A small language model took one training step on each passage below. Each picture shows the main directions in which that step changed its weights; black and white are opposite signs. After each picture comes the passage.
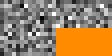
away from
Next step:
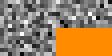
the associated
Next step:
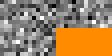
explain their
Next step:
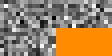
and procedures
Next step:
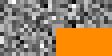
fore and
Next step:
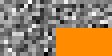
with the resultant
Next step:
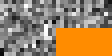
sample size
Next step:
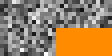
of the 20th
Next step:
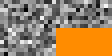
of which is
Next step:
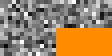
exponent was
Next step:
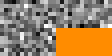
to conclude
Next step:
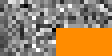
were not for the
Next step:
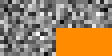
q \partial
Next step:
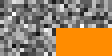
\langle W
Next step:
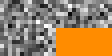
split case
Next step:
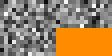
U$ iff
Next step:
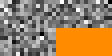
emotiology is
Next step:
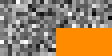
Soil is,
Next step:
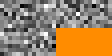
are speech
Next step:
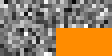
section of the
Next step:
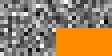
is at least
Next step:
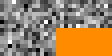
we assume that
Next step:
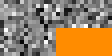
content of a
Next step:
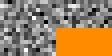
with two components
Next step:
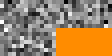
Let $E$
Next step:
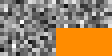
the sections of
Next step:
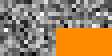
discussion on
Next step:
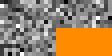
us describe
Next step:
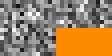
The next
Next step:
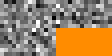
above corollary also
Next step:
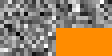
C \log
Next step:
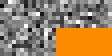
$$ For all
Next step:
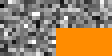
, $$ where
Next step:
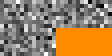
this case the
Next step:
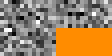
is denoted
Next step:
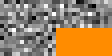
this research.
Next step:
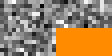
$n$ for
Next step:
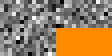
graphs with
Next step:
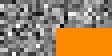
It can also be
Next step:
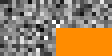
va afzal
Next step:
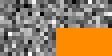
the Killing
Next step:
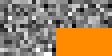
and provide
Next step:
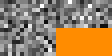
m$, so for
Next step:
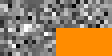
effects. In
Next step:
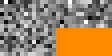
Press. -
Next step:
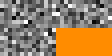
toe- of
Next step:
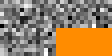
– Bu
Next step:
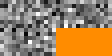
we found the
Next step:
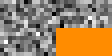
overview of
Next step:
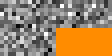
do not, as
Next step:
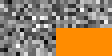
or between a point
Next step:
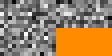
implies, that when
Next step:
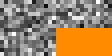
cell death
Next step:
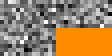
because one has
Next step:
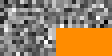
city of
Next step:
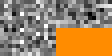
compound is
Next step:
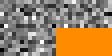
the wide
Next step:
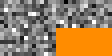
$f \in
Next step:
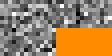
is defined as
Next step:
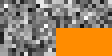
un deseo
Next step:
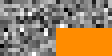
translation as
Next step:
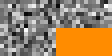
ca un
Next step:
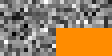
Figure 8
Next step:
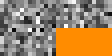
the estimation of
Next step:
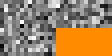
aims to
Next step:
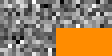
desde la
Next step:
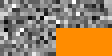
policies and
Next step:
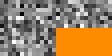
potential of
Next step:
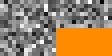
control will be
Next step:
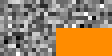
the area and
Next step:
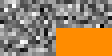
that $\tau$
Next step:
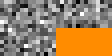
based on their
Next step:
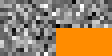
this lemma
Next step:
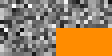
policy to
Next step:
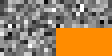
one in which the
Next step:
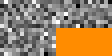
results indicated that
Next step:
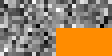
factor of
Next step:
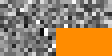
the diagonal
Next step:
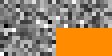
the odd
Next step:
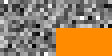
criteria for
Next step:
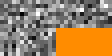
there is a
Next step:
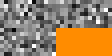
same domain
